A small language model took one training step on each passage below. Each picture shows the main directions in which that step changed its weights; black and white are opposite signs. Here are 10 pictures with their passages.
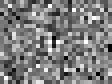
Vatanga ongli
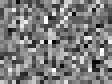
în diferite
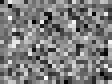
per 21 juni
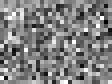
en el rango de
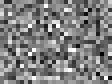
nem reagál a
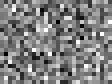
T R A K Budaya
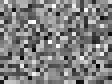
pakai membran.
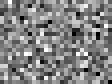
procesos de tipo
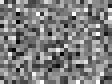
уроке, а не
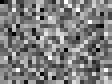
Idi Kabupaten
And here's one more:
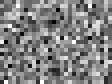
estão transformando a
